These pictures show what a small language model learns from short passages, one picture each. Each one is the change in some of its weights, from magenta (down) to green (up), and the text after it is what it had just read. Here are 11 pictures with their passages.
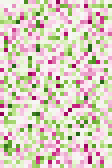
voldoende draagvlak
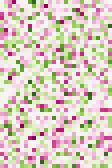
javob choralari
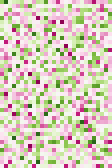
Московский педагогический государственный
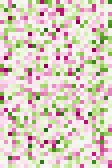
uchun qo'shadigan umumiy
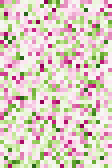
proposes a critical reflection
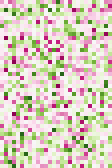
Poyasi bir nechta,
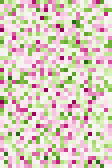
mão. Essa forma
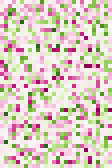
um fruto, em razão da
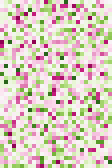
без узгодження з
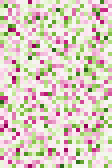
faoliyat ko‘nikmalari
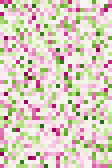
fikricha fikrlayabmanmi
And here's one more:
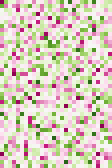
olarak değil, aynı
